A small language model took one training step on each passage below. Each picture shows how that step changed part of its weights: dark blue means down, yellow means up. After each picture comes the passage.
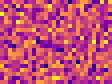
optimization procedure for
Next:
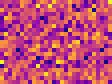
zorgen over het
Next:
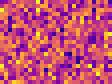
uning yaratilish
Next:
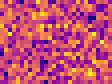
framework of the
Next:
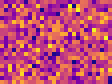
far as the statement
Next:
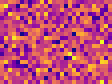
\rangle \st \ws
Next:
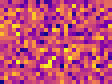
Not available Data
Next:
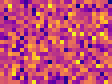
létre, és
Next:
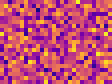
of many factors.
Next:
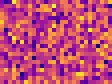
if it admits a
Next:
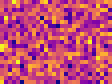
them jump to the
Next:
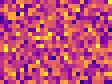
The spectrum showed
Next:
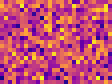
Source RFTI
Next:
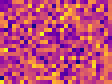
номларини эсда
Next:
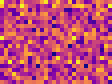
the composite fiber
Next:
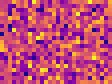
has been achieved by
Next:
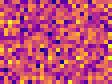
applying effective
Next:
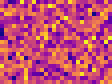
map $A \hookrightarrow
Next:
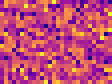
$P$ of any order,
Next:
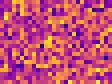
subvariety of
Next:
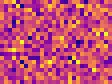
orqali shoir
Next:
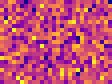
to delineate areas
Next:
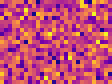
direct product difference
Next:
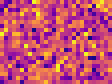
actions (strategies)
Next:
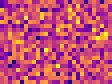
Rytov variance
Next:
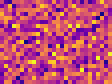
na perspectiva de um
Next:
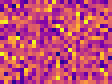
Then the age of the space
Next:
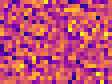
proceed to show that
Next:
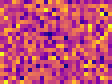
for all $x\in
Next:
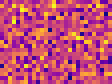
. \end{eqnarray*}
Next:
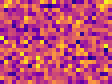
Proposition $4.4$
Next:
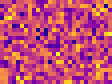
the corresponding coupling
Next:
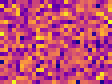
Dazu sollten
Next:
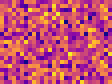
Implementation of
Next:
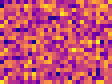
valor pelo tempo
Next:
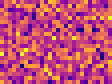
the inner ear.
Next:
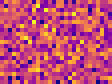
parallel to one of
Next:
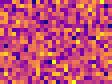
era informasi yang
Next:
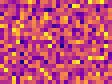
3. For a batch
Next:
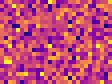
contradições, a Lei
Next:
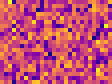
Uzbekistan is
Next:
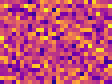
\) for sufficiently
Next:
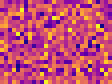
part placed in the
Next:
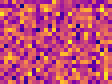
calculated and observed
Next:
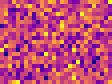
the time in which it is
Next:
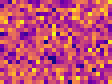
is given by the dashed
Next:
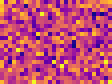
product on $E$)
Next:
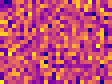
не только
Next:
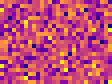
es la variación de color
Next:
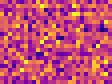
,r')$ and $\epsilon
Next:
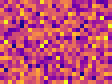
So kann beim
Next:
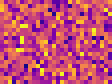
example, this is possible
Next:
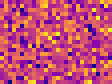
cette identification est
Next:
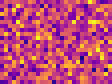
Westen, D.
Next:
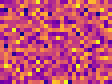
moral values; and
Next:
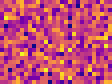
Internet. An important
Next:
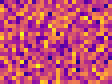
- Letztendlich
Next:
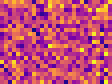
Some of those are
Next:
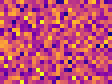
terkait, serta
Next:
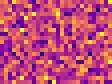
boundary of the disk as well
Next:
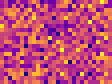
analyze the semantic
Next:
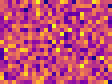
argumentation data. The
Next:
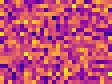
(bounds) have
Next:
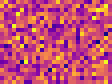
At different RPM
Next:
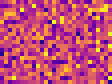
The solutions to this equation
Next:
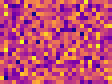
be proven. The topology
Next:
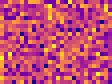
dynamics in open
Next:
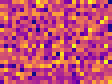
aussi être
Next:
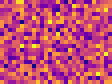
Accords has yet to
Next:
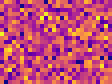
low suitable for
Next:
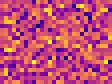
\item The formal group
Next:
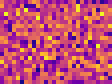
clear that in that
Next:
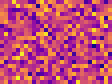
the number of poles more is
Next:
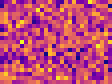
we define $\Omega a$ or
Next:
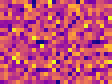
to concepts of
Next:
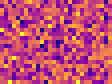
type algorithms to
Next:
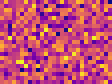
has a decomposable
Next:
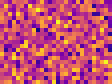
- The selected tree
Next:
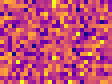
digital version of the
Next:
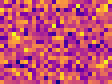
M. \] A complex
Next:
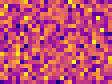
to know which to use for
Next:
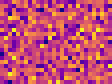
possible to achieve
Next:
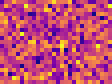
$a$ is outside
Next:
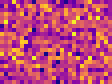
be the optimal solution of problem
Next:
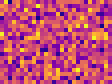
Wynik finansowy
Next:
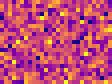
van den hoekman
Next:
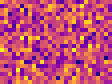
results revealed that the
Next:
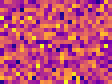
to give an impetus
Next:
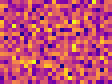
lower semicontinuous
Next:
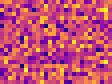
Europe becomes a
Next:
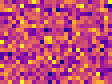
$I'$ be an
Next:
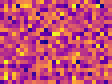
Hasil Belajar
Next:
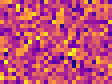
using suppressive
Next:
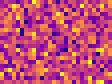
local function of the cellular
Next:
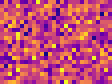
Universidade Federal de
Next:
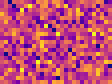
which plays the role
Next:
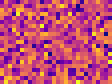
expressed in Cox
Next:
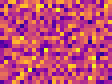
olib borildi.
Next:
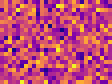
urbana e
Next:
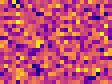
balki gumon
